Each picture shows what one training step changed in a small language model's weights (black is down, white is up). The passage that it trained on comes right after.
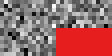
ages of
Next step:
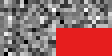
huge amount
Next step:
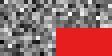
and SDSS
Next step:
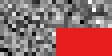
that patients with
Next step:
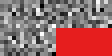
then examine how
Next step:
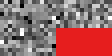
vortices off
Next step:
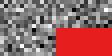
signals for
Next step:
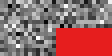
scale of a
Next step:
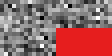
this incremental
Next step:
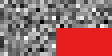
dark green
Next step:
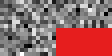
of $f$
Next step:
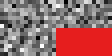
our bound would then
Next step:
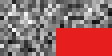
work force especially in
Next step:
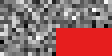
of typical a
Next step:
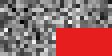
but ISL is
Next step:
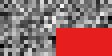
models trained on
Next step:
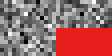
analyser, no
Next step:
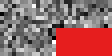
being much smaller than
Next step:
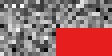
estimate the average
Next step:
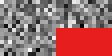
following form of the
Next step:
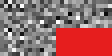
standard quantum mechanical
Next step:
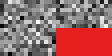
Serology and
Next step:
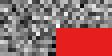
is the first step
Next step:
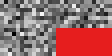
prescribe a
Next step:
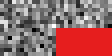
peak, for which
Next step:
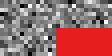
rotational states are
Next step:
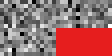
or autumn,
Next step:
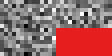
the neutral
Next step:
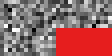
researcher sent
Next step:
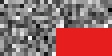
a total qubit
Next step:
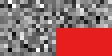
excluded stars
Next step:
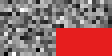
uses spatialized
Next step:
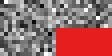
LF and that
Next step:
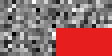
ion-based molecular
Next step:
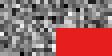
yet been fully
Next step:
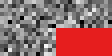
The promise of
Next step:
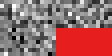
10** given that
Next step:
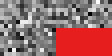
States, +
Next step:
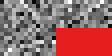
to lower the
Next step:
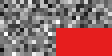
chain Monte
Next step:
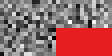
that the particle
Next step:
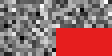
PSDI Data
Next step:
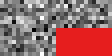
except for the
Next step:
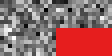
of interest There is
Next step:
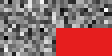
expressions in
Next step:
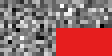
close to the
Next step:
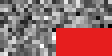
is introduced to
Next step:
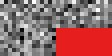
and the use of
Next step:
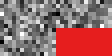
class \be
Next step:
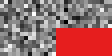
but also create
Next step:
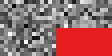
the data, having
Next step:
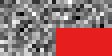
of symmetry constraints;
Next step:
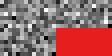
we seek to
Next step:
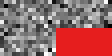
US Government
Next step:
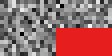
raster images and
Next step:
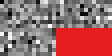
extracted using
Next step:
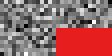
the data of sample
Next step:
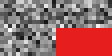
function of the scale
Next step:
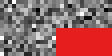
simulations, the constant
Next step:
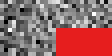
Some type I
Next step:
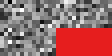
visible spectrum with
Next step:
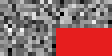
which is producing
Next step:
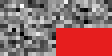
finite correlation length
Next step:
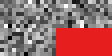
definition of the corresponding
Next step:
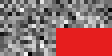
model clearly
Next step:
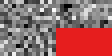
the achievement of
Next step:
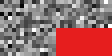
energy depends on
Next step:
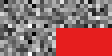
one dimensional
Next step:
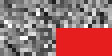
this section we evaluate
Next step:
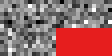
these findings should be
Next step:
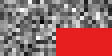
spectra from the
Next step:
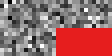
hinted for
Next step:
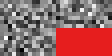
that lived in
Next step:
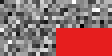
development of the
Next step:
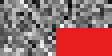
to operate in
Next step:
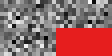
study concludes that
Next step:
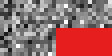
conversion of point
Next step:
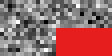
incidence of
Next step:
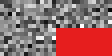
content of the
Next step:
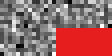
of spin ${\bm
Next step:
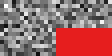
a diameter of
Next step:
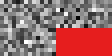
in the background
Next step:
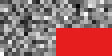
is the momentum of
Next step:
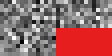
data was Class
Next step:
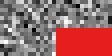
of recent specialized
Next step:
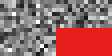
is coherence
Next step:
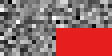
institutions are
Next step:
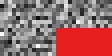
confirmed by
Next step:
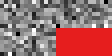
technology as a
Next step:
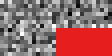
need to employ
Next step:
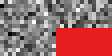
among the countries
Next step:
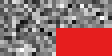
in China.
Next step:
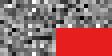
- Model
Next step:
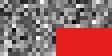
interacting calculations
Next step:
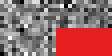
project the aim of
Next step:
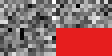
torque as
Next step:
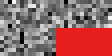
solid, liquid,
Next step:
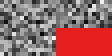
techniques or language that
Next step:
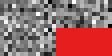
To overcome this
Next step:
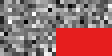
UEs include
